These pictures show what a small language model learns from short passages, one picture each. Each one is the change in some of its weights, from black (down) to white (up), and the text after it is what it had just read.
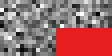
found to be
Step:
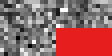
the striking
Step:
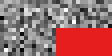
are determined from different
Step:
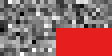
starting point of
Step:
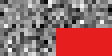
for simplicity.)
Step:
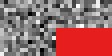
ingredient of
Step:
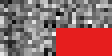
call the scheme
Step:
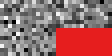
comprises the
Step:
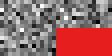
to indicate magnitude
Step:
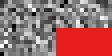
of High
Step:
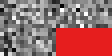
quantum computing
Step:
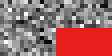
further denote by
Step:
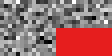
defined by $$
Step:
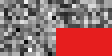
the survival
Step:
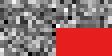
such a design for
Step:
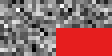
= \mathcal
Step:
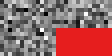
numbers with increasing
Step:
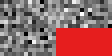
\theta)$ is
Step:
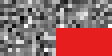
we find although
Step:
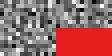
and provided a solution
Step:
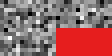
in a given
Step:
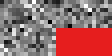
of the explosion
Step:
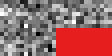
search algorithms
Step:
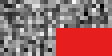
the LP and
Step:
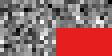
topological Kondo
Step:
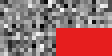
for the quark
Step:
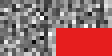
first and second
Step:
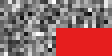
and more as the
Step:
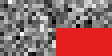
We propagate these
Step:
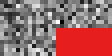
the network, the
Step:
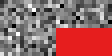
of a typical
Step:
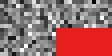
any extension of
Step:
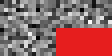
study of topological properties
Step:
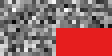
his definition is as
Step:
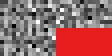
of wavelength,
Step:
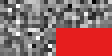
a polynomial that
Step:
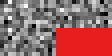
system. The
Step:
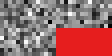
restricted to
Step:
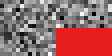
We start our
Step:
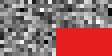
differential geometry, but
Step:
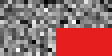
collection 3 and
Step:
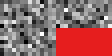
\newblock In:
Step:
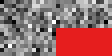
all with d
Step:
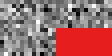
iff for any
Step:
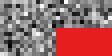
demonstrating the
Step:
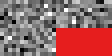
is zero or
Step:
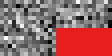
indices. The
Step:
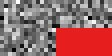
written as,
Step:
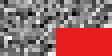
in high energy
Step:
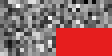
that the correlation
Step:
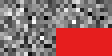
mean linewidth is
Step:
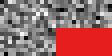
different charges open
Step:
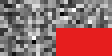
the phase of the
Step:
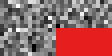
that $(\tilde
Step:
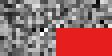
the Landau
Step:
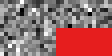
of peers and
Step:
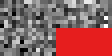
$x$ that
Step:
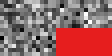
the degenerate
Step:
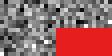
properly, or
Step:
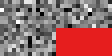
integration of
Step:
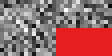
runs over all
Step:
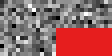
of magnitude smaller than
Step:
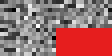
lattice constant of
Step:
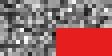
the origin in
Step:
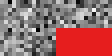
includes observed variables
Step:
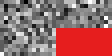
clear that the optimal
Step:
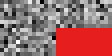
\vert u
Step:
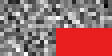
vertical purple
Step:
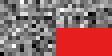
calculation shows that the
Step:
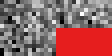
each $t
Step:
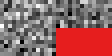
$p$ denotes
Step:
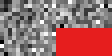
idea came
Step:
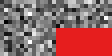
find that the
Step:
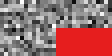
dy =
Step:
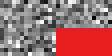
\] holds for every
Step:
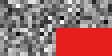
that ranges from
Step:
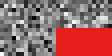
morphism between the
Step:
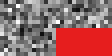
a Jordan
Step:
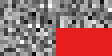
grid, and g
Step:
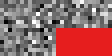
angle $\theta$
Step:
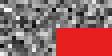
be a matching
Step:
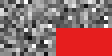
notes that each
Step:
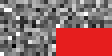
become a classical
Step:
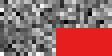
to each vertex in
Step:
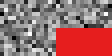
design, flow field
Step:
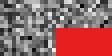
the two maps,
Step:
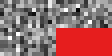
and a small
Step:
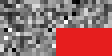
the high-order
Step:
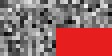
with the triple
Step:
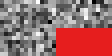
consistent with the
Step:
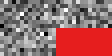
are generally
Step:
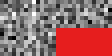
stable fields and of
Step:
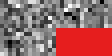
that the resulting
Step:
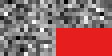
From another view
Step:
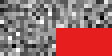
representation for a
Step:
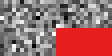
applying the
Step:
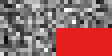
the pairing is
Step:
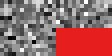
The states of the
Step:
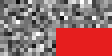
stars on the
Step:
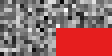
\ee is a
